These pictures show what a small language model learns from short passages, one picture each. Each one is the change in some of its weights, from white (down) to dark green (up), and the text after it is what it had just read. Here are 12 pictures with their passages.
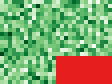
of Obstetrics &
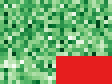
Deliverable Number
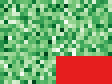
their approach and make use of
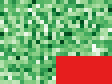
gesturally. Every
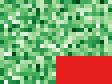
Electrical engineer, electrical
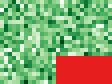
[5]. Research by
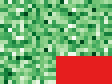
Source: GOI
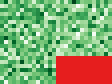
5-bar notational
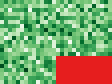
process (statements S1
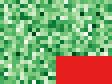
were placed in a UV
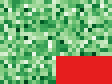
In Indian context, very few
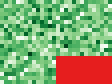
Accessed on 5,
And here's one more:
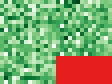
onion lower blood pressure
